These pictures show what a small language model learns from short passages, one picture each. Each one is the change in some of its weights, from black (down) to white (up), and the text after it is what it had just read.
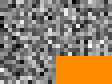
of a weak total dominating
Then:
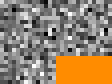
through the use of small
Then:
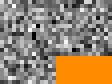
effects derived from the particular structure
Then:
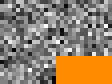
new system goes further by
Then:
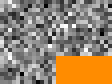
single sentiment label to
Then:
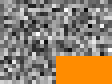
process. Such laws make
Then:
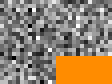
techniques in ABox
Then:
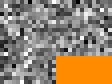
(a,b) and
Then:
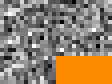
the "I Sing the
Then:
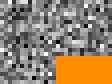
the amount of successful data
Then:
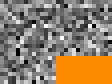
One binary file 496
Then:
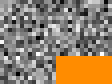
is the huge waste of
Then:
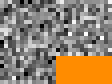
J. Pharm.
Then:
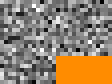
Thus, solving the problem
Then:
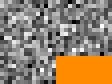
for its own sake.
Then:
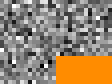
jurnal Bosh
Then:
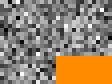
cause of cancer death in Europe
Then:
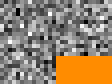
the abnormalities of
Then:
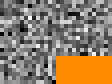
authors nor the Centre of
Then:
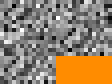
we can easily make the
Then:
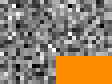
Editing **CM**
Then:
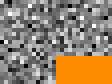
the power block using steam
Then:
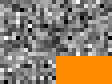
(Bass et al.,
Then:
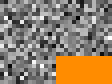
extend analgesia into
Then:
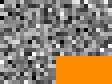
inability to walk
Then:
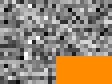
and tournament selection are
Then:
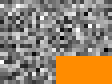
in countries most affected by the
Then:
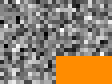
ages of normal pregnancy.
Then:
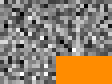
imperfect sampling and
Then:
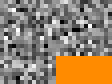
of pre-analytical
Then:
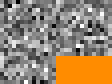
at the required level. Such
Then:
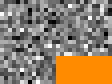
be used when indicated, the
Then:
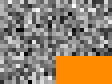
of the people to a greater
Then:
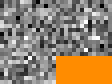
strain gage with 50
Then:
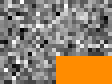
ability to permeate intact
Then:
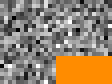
part of these sessions.
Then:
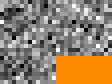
or grid data structure refers to
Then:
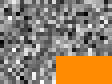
is asymptomatic or
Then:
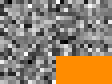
to isolate the active
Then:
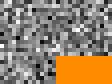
acceptable. This suggests that each
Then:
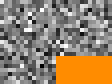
for generative probabilistic
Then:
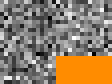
database^[66] at
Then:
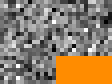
are used they are not used
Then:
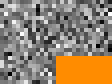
have grown accustomed
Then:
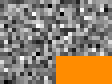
control interface. When the
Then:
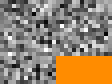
around 11%, Fig.
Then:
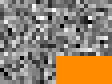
strong concept in the submm
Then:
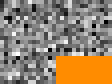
The sea level map on
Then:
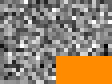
This report includes detailed summaries
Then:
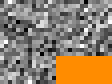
more factors included it has
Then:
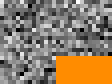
of tensile σ -
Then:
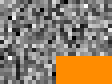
to achieve liberation from
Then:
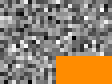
China. This moral
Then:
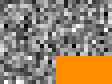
Comparison of DPT to reference
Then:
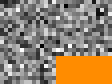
mean value of growth-rate
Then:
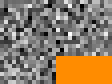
have a sympathy for
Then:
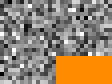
to the shaft by
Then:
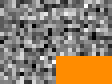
the overall trend of drug use
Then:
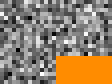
the cradle of
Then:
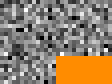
suitable for deployment on a
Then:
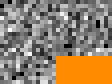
needs to be literally included
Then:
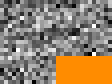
that compares available information with
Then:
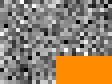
Conclusions A comprehensive risk assessment
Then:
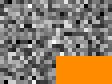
to contribute to the creation of
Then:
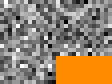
sort of body exposed in
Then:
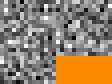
the bunch is still
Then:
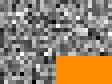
into how RSA algorithm could
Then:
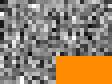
procured from the
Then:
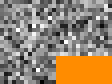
process - Can list levels of
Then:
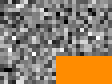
International. (2021, June
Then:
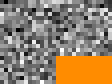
of a road accident
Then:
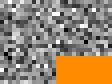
possible customisation(s):
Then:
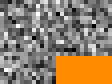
optimization problem minimizing the
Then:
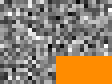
the Swiss government ordered
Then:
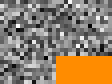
of the study, specially
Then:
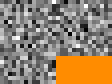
to the following main reasons:
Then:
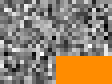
for resistance values derived from
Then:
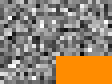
for further management. After
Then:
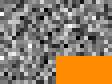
participate in cooperative operations,
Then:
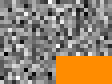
distance validation, which will be
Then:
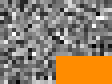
ability to provide meaningful feedback on
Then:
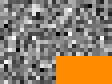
Natalia M.
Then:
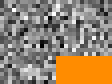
susceptibility of cargo is
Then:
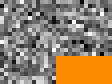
SED are studies of gas
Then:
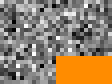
the analysis of the students'
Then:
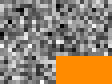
maximizing bit rate, under
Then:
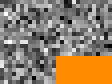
brain and surrounds the central
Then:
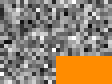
range of scales, from micro
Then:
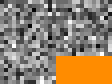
common tasks in air transportation.
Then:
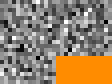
best estimate* as described above
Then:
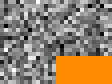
following subchapters.
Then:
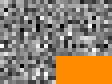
enough route to destination
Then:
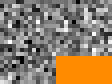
Author contributions The methodology was
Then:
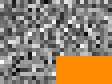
a high ranking because to
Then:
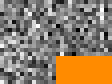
subpar performance on the
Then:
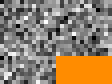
would save a lot of
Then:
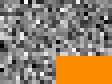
novel. There are two
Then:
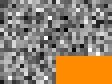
regions and continents worldwide
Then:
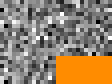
beam was modeled via
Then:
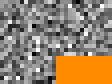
most prominent strategy. Studies
